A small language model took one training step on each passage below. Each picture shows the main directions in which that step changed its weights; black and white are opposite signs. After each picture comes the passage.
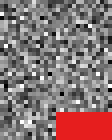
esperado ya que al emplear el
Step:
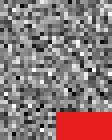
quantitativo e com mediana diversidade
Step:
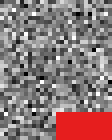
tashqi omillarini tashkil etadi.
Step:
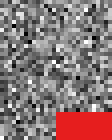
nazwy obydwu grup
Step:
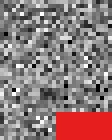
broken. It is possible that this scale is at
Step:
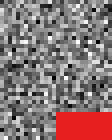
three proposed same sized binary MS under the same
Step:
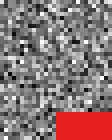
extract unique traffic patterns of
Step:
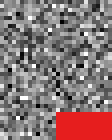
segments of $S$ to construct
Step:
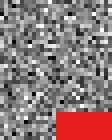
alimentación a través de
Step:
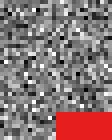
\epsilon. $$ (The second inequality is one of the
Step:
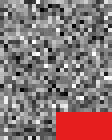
технологического прогресса и
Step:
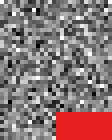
exists a disk $D\subset H$
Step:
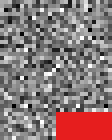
the immersion \beq \spcurve
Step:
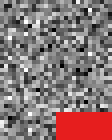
the formula $$ S(C_x^*,uv)=
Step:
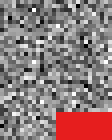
das Objekt aus den weiteren
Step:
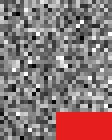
is real-valued) contains gain and loss
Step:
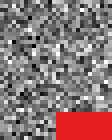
mejora, los cuales fueron
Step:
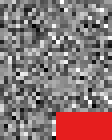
order to build the field theory describing the low energy
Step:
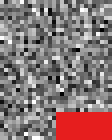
part, et me laisse dans un état
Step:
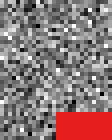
do not belongs to any T-zero sum
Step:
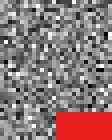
términos de participación de
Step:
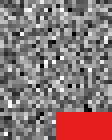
is true for stability in the backwards
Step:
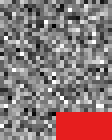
$d\ge 2$ where we have to take into
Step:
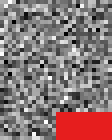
tema tem gerado grande
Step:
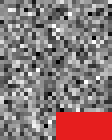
etarli shakllantirilmagan hamda
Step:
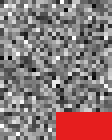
etish usul va uslublarini yoritib
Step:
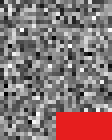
HuBERT, in particular,
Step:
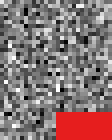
population is transferred from a less
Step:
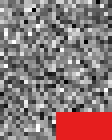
is the one for which the lower bound is maximal. This
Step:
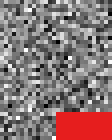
a function of the time difference between the two
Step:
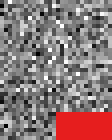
paroxística benigna e
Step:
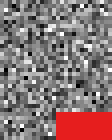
distributions within the field of the object are
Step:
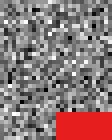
conclusion} We have extended classical simulation
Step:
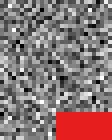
the Wightman function is written in the
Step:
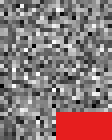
The constant $C_2$ depends on the dimension
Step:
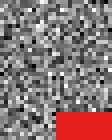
all the samples a complete sufficient statistic is
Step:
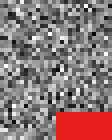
then after $T_2 \asymp \log
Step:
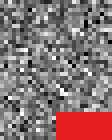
solve a steady state associated with problem
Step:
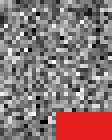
\noindent In case the frame $\{ f_i
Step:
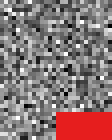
We demonstrate the efficacy of the method
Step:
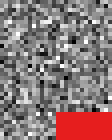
and Mathematics, Nipissing University,
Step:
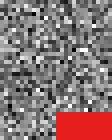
5. mutasi ke pengadilan
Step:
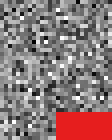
as self-adjoint operators on a complex
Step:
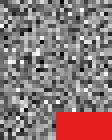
- I(\varepsilon) \eeq for each $\varepsilon
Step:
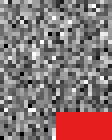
halo, structure, methods: data analysis,
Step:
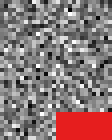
resolution comparable to the sampling time. In the
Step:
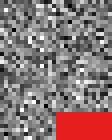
shape of a uniformly rooted uniform
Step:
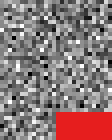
of the magnetic field, if present? Presence of
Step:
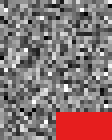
травматизма зависит не
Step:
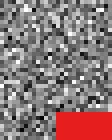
field theory -- again, this has been checked for the
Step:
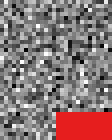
the existence of a significant dependence of
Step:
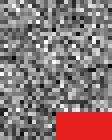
embeddings. We prioritize this
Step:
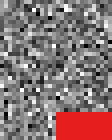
get \begin{align*} L (\psi_1 )
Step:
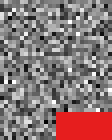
oportuno ressaltar que a ausência
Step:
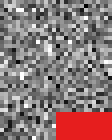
\sum_{n\cdot \Delta(x) =
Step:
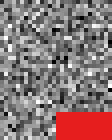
работ по дисциплине
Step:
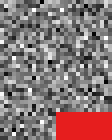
A_\mu \ \rightarrow \epsilon A_\mu
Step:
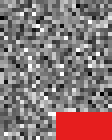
культивуються в
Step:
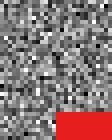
degree of knowledge about the basic notions of
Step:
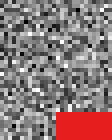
ССЗ у жінок
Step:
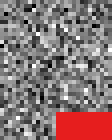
We have proved \cite{Sab5} that
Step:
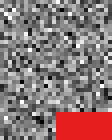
in our conventions related to $\ast_7$ via
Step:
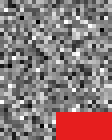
a favore del capitolo di San
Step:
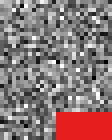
foliated by complex leaves of complex dimension
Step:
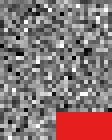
corrections are modest, changing total cross
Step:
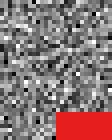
Fig.~\ref{FG4}(d). Note that
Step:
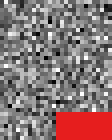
van gegevens van de Inspectie van
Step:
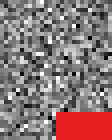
} \author{D. Alpay and M.
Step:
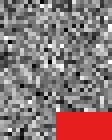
tarixida ilk marotaba
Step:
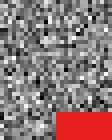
CBMS Regional Conference
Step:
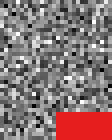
volume form on $M$ implies that
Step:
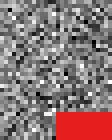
realistleriň arasyndaky
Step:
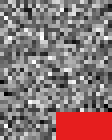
that satisfy Table II, we plot the
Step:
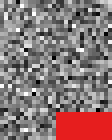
spacetime and it becomes deepest when
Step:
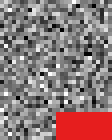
($i=1,2$) for the state in
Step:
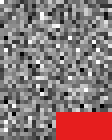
observed values of the decorrelation bandwidth are
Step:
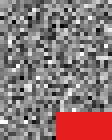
constant }\alpha_0\neq0.
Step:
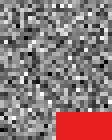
стратегий, направленных
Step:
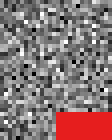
different values of $\beta$, as well as the limiting
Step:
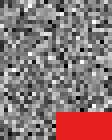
structure which may allow additional optimization. \appendix
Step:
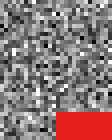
chiqarishga sarfni bildirsa,
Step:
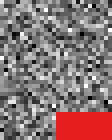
metinlerini iktibas ederek,
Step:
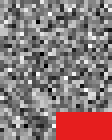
sense and results from Cholesky or eigen
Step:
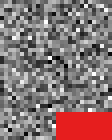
$\beta_n$ respectively. Consequently, the
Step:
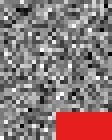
systems. We should carefully deal with
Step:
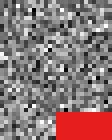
\mathcal{S}$, the action of any non linear function
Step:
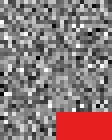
us emphasize that, in this construction,
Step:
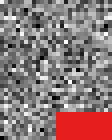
$\NratioMath$ decrease:
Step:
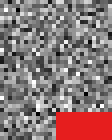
oilalar» muammosi ham nazariy va
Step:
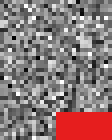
necessary condition for $(b)$ will follow from the
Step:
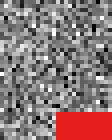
integradores. Y es aquí
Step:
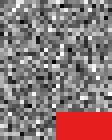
p16, кальретинин,
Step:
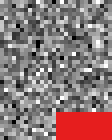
and non-radial ($L=0$)
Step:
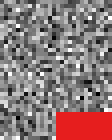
tiempo reconstruir el país.
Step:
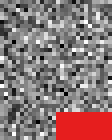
übereinstimmt. Es ist
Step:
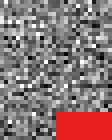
a comoving reference frame. Alternative
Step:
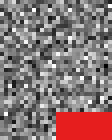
Cohen reals each $\F_\beta$ is
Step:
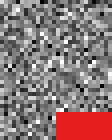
(3) is a model-independent result in the
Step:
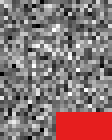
the running head. % If there are
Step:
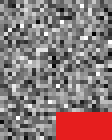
de aumentar a chance de nova
